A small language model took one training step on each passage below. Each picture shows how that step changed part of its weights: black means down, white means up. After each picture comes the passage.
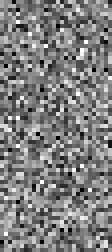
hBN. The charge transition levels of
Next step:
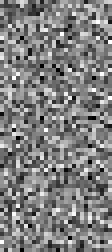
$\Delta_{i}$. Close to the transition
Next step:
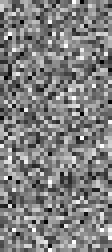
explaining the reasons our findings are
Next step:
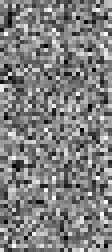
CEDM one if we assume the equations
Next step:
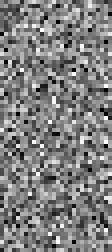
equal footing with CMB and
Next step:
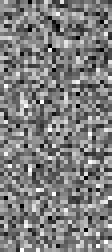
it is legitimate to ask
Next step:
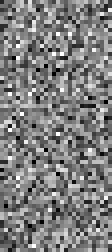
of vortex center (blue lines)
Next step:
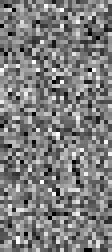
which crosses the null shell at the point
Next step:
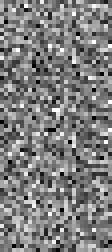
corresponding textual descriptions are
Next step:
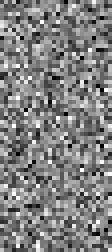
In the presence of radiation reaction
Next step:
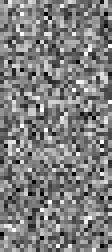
\affil{NASA Goddard
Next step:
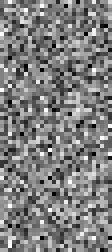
Jo\~ao Pessoa,
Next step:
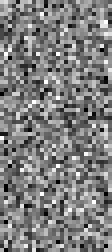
[{\citenamefont {Gasser}\ and\
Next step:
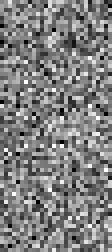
differences between the three production locations,
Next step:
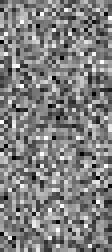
the light-cone box (main) and
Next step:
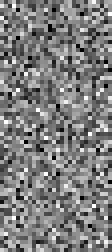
phase-space distribution of the hadronic
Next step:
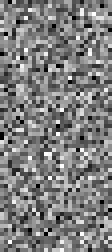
whose pixel area is between
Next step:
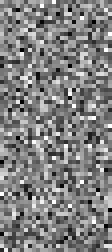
times for $\epsilon_{0}=8$ and for
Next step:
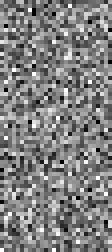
used for FUV flux measurements.} the
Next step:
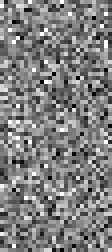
each other, with a clear prevalence
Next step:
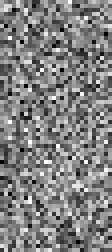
is significantly more difficult than H- or
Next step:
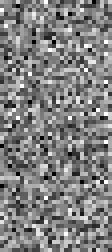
parameters to avoid over-fitting.
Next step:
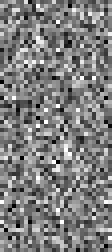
& Total cost (¥) \\
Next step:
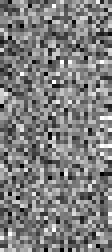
coupling constant $\kappa$ . The energy of the lattice
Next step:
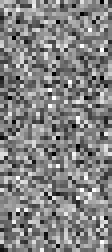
6 out of 10 Cu sites.
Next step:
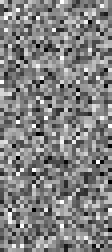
to the fact that it may find its experimental
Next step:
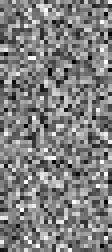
X.S. and J.L.
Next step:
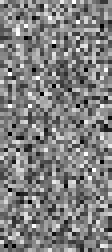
a tensor superfield, we may
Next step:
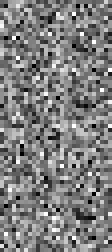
quickly assess the transient
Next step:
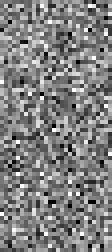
$K\!=\!10$ samples during
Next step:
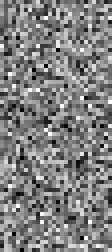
of white dwarf mass if the
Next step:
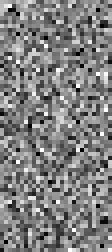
Trieste, Italy }
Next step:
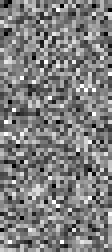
\ and\ \bibinfo {author} {\bibfnamefont
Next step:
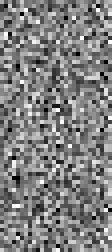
Atoms (CREMA)
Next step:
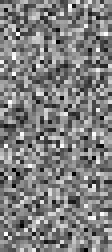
of Physics, New York University,
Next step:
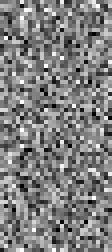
$\VEC{\omega}$. The change of
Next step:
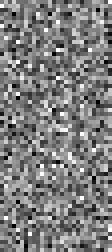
through the haptic system [20]. However,
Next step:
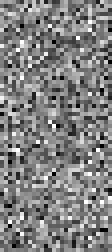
1986). In another set,
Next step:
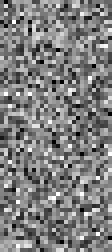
as for the two-planet system (in
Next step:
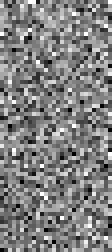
sequence of six photon additions
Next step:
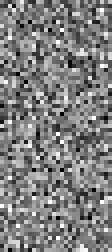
is H$\alpha$ at the redshift
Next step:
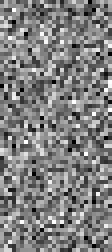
detected, coinciding with those
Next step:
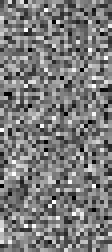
with increasing temperature. In this case, it is
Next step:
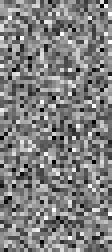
the one--band ${\rm t-J}$
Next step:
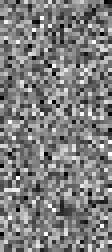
surface area. These predictions are shown in the
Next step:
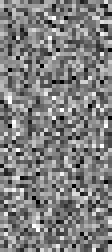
prediction by a frame, the total weight
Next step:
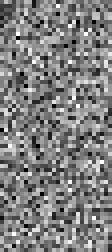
solar radiation (Vilović
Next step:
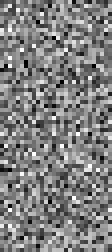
the perturbative effects of the Sun,
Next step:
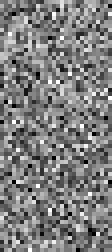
allowed to conclude that ``two
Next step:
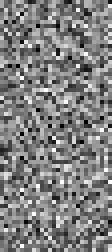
not all ethical risks that
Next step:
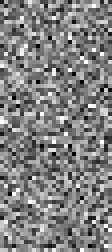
q_i\lesssim 1.7$ at
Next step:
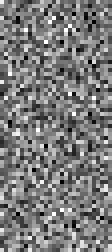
and magnetic field strengths inferred for
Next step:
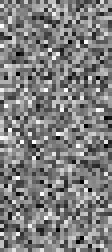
to the experimental data of [8],
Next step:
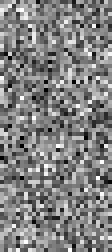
the petal-like blueshift
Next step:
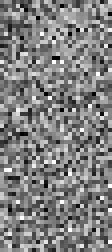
the classes that are most commonly
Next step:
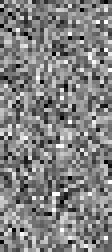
to satisfy two consistency conditions:
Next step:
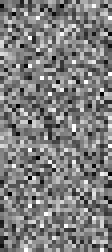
- \nabla^2 \textbf A =
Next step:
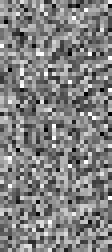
IR. It would be very interesting to
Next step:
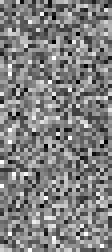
the superconducting Al loop with
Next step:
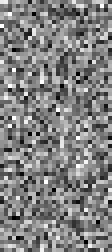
would like to emphasize that the
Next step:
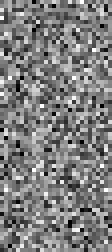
left- and right-moving
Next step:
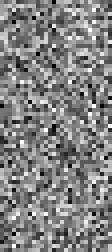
slightly more tedious leads
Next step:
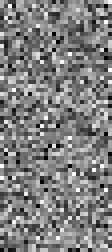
Flatiron Institute,
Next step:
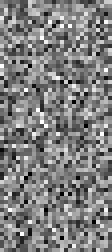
geometry. Therefore, we have to
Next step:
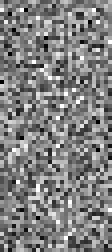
the index of refraction or
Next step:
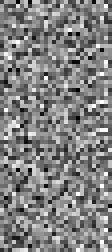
NED and SIMBAD is
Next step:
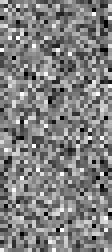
GaMnAs QW thickness.
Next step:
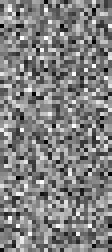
collimation (see their Fig. 1). The
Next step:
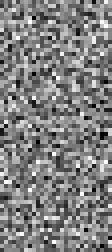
the usual Neumann model as an
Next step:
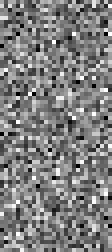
1 seeLocations 12 seePersons
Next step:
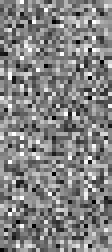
The red (blue) points denote sources
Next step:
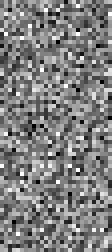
Salmon, Idaho, on
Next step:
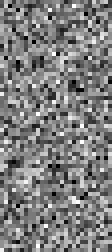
easy to repeat this analysis in lower
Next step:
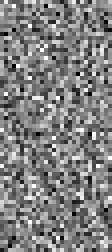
University of Bristol, Tyndall
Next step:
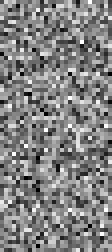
like resistivity down to low temperatures
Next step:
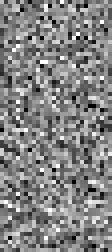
acquires a smaller complex phase from
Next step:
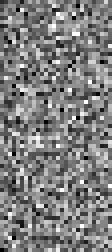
of quasi-degenerate
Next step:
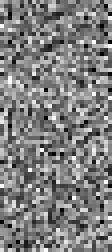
K) previously determined (see Paper
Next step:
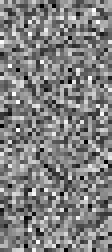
the forward $x$ direction.
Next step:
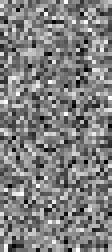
of. For this reason, we will be
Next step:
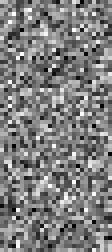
presence of disorder has been explored
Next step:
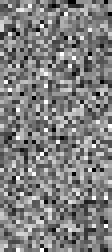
for each IIoT task and
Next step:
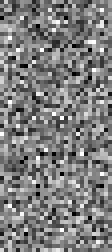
of laser power that can be propagated
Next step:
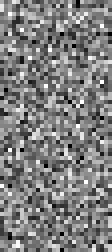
the values of dimensionless total thermal resistance
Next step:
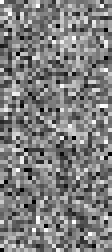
most commonly the case in active
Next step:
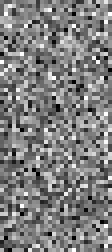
points of generators of multiplicity larger than
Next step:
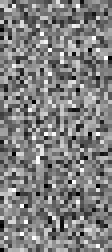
the utility of generative AI
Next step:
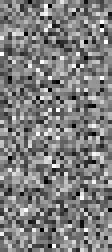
to acquire and do not require
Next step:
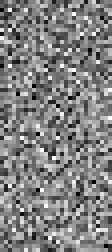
temperature derivatives of $\rho (0
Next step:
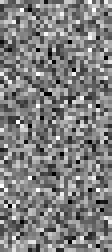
factor of two if the assumed density could be
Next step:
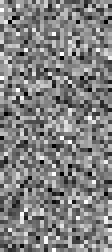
example the Hilbert scheme of
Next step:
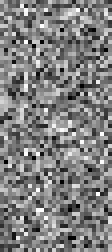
for sensing, guiding and
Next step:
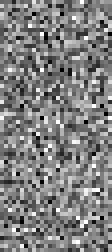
possibility of unraveling the
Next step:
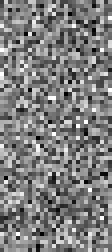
displacements in the directions of the
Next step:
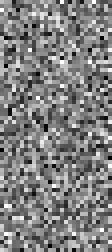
fits is the normalization of the data sets
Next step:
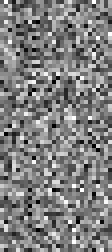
= \frac{d}{dT} \langle
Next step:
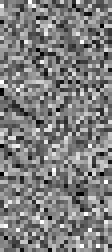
We examine models with different star-formation and
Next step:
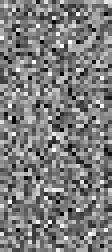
in the above display is over all
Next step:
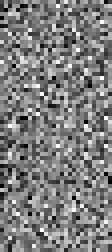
lobes beside it. It is because
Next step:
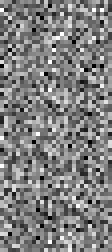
particles are decelerated by solar
